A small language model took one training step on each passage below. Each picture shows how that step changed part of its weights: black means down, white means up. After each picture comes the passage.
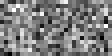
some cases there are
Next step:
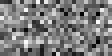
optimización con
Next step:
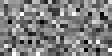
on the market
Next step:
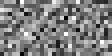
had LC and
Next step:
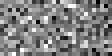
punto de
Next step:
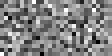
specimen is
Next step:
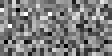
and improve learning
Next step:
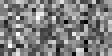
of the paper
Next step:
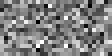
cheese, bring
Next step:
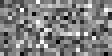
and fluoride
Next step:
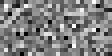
para Kuster e
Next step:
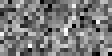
han sido
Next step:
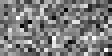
and distinct
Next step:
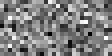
1), colors of
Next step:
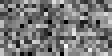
of renewable
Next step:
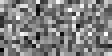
within one year, there
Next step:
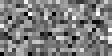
by matching each
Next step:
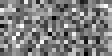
The assertion that
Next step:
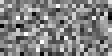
notably the
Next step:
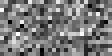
the upper limit
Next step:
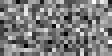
associated with
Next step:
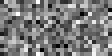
de la construction
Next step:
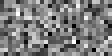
por parte de
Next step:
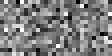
fostered new
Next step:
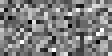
test bench for
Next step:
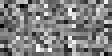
to prevent
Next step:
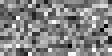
Minister of
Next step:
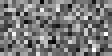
was at night.
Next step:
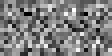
and the jury
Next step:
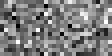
de dados:
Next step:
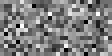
the private
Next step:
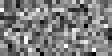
images est presque
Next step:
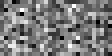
significant complexity
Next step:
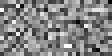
IS THE
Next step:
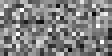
revealing significant
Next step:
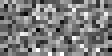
que ha generado el
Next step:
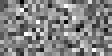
their ideas in
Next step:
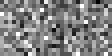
XXI asr
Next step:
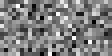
kelishi bilan
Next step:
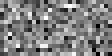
visual information.
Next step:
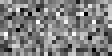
connected via
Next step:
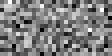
as follows. The
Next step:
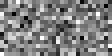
remains a
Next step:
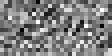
такие как
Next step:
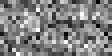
as a basis for
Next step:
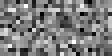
extension of
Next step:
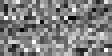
Hanlon et
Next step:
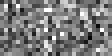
vía de los
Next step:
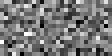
is shown in
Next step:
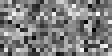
the fact that the
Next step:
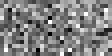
Foram realizados
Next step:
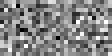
chunki umr
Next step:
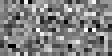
determinants, with
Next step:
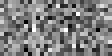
hard rock also
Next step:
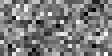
in the first
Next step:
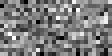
goes upto
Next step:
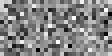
namoro ou
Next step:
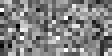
pass these price
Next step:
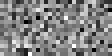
Sociology in a
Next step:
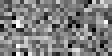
– тилни
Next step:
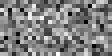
ids Node 3
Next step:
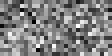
stage, however
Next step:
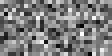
and that of four
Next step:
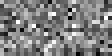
factores ambientales
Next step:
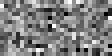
heart disease
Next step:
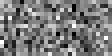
= \theta +
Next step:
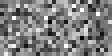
the sum of
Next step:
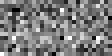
discussed. The
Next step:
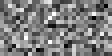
in various parts
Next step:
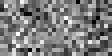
Any additional
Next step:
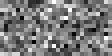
teaching model*
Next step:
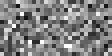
a wide age
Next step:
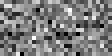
understanding and
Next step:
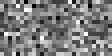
the RES state
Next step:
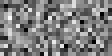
medulla has a
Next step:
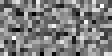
foundations for
